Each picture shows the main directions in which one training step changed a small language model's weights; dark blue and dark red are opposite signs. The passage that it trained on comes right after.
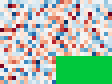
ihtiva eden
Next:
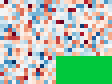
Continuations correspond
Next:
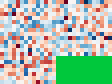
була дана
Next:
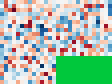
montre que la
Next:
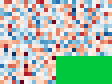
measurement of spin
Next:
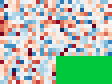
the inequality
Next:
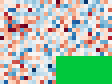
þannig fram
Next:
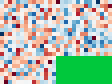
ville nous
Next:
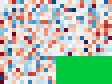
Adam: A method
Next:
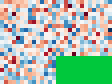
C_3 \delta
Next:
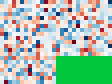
obtidos com a
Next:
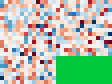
an upper limit of
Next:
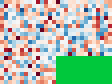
the final quark
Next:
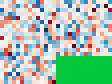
Como menciona
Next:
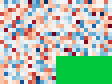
berbasis web
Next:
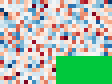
written down
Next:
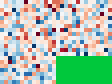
va Sibirga
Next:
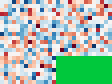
до цієї
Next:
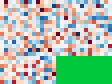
studied in momentum
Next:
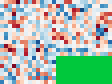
stock market
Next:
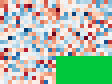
of particles in a given
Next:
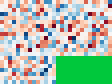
практики по
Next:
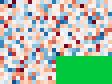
ray protons with
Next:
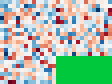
of the International
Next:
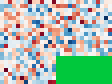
Biraq tek
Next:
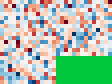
délai de
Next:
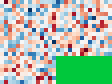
Chung Kwan
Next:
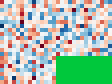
clinical examination
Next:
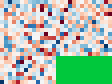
simple theory predicts
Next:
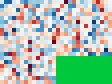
test adalah ada
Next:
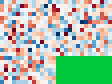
We therefore see that
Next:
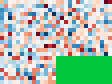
Brownian. For
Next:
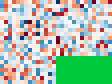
as accurate as the
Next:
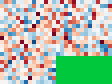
1*) was not
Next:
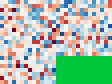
life: the
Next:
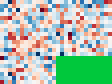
random map defined
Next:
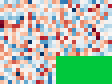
this case. \item The
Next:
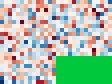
suggesting this
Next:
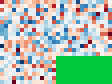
of the mciteplus
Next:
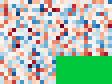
overlapped using
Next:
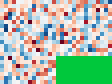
z \right) -
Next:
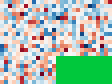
proposal that the
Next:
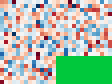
\ee Thus the
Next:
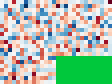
velocity in the
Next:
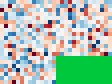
$s_i$ follow
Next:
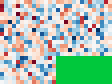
Vertreter der
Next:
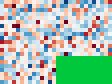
corta duración
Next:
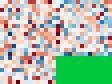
have used beams of
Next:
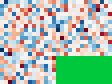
be taken to be small
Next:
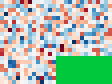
l'usage du
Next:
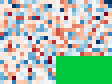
subgraph, we
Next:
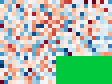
however the increase from
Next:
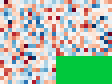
threshold. This
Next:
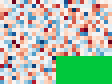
\partial_\phi \\
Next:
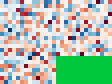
and strangeness
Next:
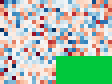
particles through
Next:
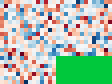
the system is just
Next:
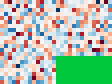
same results, however,
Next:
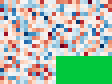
qoidalar va
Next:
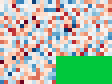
curved superspace
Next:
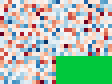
is, even with
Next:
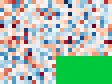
Strategies for
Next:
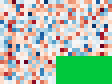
\rangle$ and equations
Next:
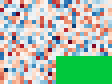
among the figures
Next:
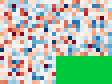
los mismos,
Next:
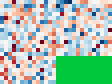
of process, see for
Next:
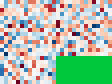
this feature in the
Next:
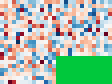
alternative way
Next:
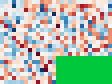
peaks. The
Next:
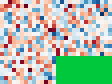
for an increased regime
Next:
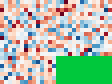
The primary difference between
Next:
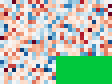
\left(2 \mu
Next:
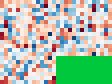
infinitely small
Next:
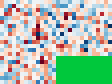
da equoterapia
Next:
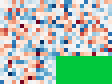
ISAC system,
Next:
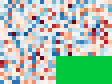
um método
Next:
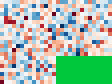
darauf zu
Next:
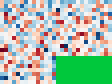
variations in digital
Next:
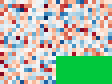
to the lack of
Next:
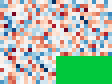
Kreng, V.
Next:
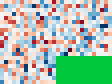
symmetry of the
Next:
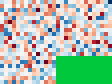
vetting. We also
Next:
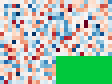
sont identifiés
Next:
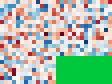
deze posten kan
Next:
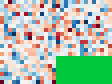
esta especie
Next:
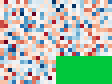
itself is not an
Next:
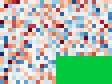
each contour using the
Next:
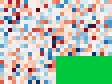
and efficiency
